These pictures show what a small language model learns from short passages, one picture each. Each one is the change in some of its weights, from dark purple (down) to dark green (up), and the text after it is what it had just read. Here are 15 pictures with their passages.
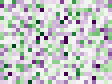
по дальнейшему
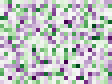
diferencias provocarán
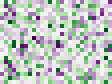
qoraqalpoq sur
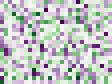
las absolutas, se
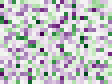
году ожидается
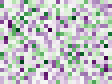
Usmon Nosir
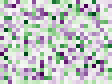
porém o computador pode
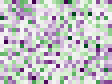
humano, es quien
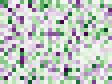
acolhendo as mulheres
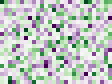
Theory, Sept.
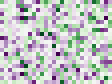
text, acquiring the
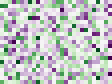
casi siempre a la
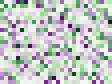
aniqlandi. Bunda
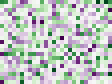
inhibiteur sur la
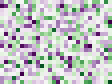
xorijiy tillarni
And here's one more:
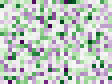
surgimento da lei que as
